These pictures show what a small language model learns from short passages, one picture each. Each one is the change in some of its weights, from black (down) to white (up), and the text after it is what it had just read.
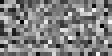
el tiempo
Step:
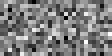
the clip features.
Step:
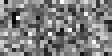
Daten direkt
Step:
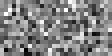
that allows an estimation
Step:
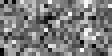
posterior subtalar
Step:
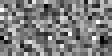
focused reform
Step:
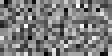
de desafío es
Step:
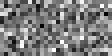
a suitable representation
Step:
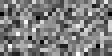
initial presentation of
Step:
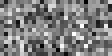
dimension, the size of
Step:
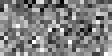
Documentos 167
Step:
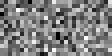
bilan birga, uning
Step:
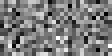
and spiritual
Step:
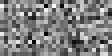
usul maktablarining
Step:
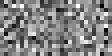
elf Jahre
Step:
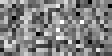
multiple design goals related
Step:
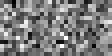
other techniques have been
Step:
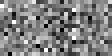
*Science and
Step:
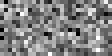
days in June
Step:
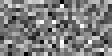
total revenue,
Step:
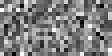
of its precursor
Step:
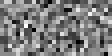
y medición.
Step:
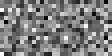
contains scientific articles
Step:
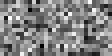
Estimation of
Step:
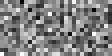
Its discovery shows
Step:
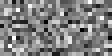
tempo. A pesquisa
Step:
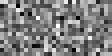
seizures due to
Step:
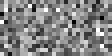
introduction, section two
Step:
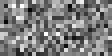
act as urease
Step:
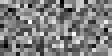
ekanligi ularga
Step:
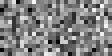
Asian Journal of
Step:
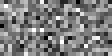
potere a
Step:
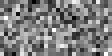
of Diabetes
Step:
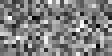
questionnaire on quality of life
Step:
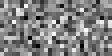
evaluated approaches are consistent or
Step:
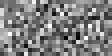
nova postura
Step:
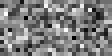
a very versatile
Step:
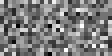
lifetime should be
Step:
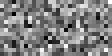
a bitrate of
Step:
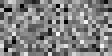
– Tarix fanlari
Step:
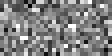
mis argumentos de
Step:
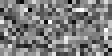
how to select the
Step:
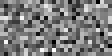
conflict could improve
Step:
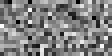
va fevral
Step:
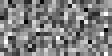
ring are given in
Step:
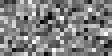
certamente pode ser
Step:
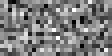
that the narrow
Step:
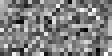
2008). O paciente que
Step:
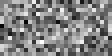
strategies for Ukraine play a
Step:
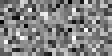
impossível não se
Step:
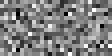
al siguiente
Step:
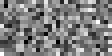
can transform reading from
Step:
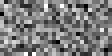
os sinais do tempo
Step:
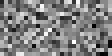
The average compressive
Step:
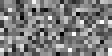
than those calculated using the
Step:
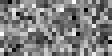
Domestic Solid
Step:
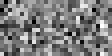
with shock and
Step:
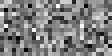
memiliki peran
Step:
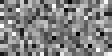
★ replay
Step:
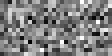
one sub theme
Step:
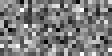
to control her.
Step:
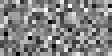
It is also found that
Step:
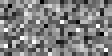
birch grove,
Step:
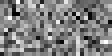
disorders are one
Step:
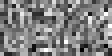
results are presented in the
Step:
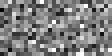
tomonlarini ajratish
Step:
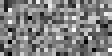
being the most appropriate.
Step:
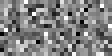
document provides a detailed
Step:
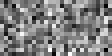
are specifically and
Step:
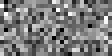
in workplace and negative
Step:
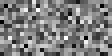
los elementos que son
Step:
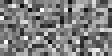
segmented point
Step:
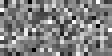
of procedure that regulates
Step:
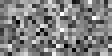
establish the diagnosis of
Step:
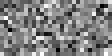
She was nearly
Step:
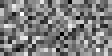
evidentes los
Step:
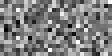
of the inner
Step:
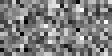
to belong to the
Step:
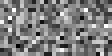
territorial. Fig. 8
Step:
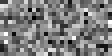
образом цифровые
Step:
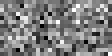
process and an increase of
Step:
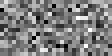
Guard exercise in
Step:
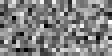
meio de seus estudos
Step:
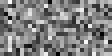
as the electrolytes
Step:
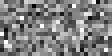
in a field, just
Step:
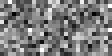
and working fine.
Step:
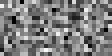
help to build support for
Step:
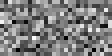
jurídica ao meio
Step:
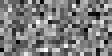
management, thus adding
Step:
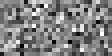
Revista Brasileira
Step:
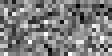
self *as subject*.
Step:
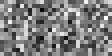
either like suitors
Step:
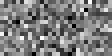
of granules; primary
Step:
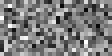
more suitable for monitoring
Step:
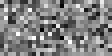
can help ESL
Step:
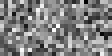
length of Yolo
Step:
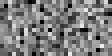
Research, Nigeria.
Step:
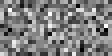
XXI аср
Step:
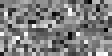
hip. - Study
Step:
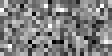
Examples are given
